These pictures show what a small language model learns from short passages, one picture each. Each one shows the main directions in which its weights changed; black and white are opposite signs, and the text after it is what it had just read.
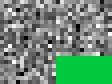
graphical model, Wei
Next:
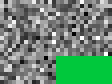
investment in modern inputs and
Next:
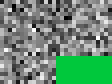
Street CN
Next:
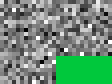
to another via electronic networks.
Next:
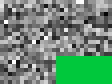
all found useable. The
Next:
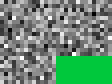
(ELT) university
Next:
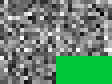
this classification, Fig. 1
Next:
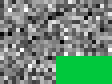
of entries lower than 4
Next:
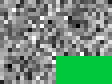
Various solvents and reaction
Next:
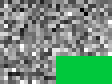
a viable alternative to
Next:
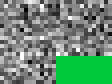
of duty, changes
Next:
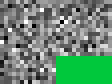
the intended thought ideas feelings
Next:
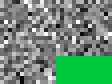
for political actions. However,
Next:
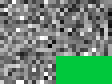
are commonly used in traditional
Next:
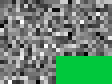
addition, it made it
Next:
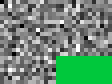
quantitatively delineate the
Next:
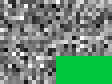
decay, is one of
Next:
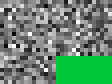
UAFuzz reduces a
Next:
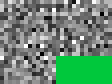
The intensity of the pressure wave
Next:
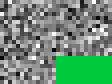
the computer or two people
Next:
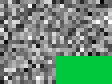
that the largest drawback of
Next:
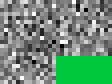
would create unnecessary
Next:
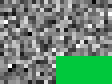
The linear multi-input
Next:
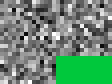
P. Wang¹,
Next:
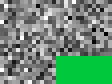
read keenly the written
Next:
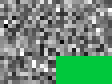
European agency for the operational
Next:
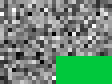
the study. All authors have
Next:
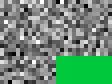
for a long time – so
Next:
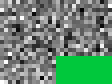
2 shows the normalized
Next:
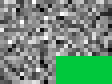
transceivers support diverse operational
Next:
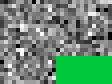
starts much later than it
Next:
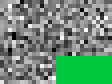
was used to measure salinity
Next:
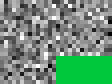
word, or lexical
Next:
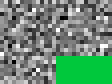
(NN). The results represent
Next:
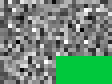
and a width of 5
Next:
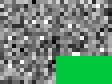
as university students' social appearance
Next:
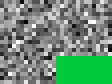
processes (materialistic
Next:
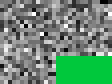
zero if 2 objects are put
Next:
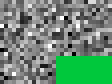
Authorities : Still
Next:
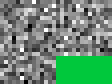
don't know 34. What
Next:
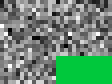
a software tester has
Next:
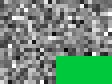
focuses on essential copyright principles
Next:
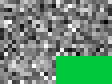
- Odc →
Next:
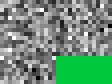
experimental protocol was developed to evaluate
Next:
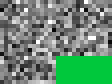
Data Presentation and Analysis
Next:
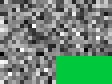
based on imagination.
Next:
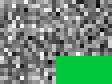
was more confident for
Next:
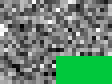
Osiyo Eron
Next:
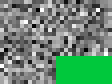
which developments in information and
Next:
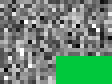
involving relevant parties such as
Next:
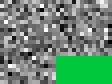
which are nearly identical in
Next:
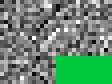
two new Zn^{II}
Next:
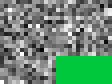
membranes enhances
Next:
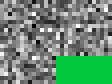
Standards S ₁ S
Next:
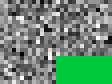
a result growth was calculated in
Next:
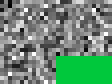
metanol y CO₂
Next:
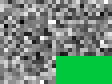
two steps: - A
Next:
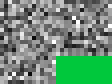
the direction of arrival of
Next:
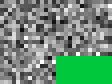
understanding, mind. Management has
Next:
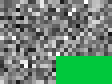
scale application has taken place and
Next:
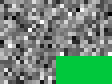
Training Activity;
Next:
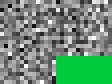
leaves his phone number,
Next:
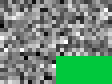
employment through hands-on
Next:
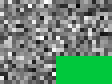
that more people from various
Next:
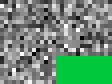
Finally, the coated
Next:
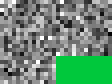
IN inhibitors and, on
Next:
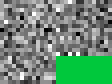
Mazzoni was
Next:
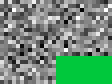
to a wide range of operating
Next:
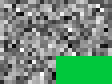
ratio (geometrical
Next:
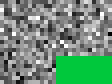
Review of Experimental, Design
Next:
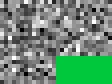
C_R) and the
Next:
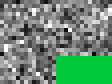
Ukraine Roundtable
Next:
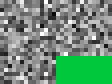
both slits regardless through
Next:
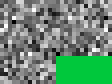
of co-creation and
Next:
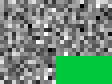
labour is more valuable.
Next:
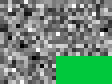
learners) with high prediction
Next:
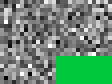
declare no competing
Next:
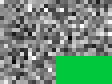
renovation programme. For
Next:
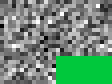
t-test showed statistically significant
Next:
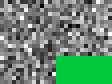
is offered in a distance education
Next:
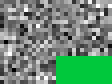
aim of this project is to
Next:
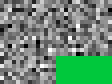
2013). Researchers also
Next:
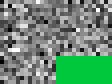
acid HClO₄
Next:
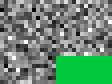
a Novel architecture based on
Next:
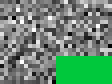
how the advanced cyber security
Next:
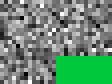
first coefficient α is related to
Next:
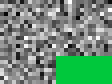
regional authorities, based on
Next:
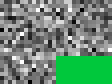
Product has been successfully
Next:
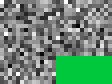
the apical margin of
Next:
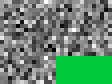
attention to circumstances that need
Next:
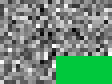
products of pharmaceutical firms in
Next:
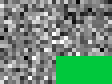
and to share each other's
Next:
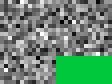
classification method for an efficient approach
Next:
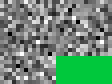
in social media usage among students
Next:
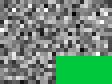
procedure. Professor
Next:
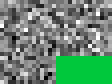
encryption data records with
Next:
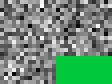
is the number of test patterns
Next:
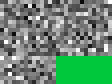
and stability constants of
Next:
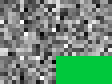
layer and procured
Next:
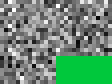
food insecure include those
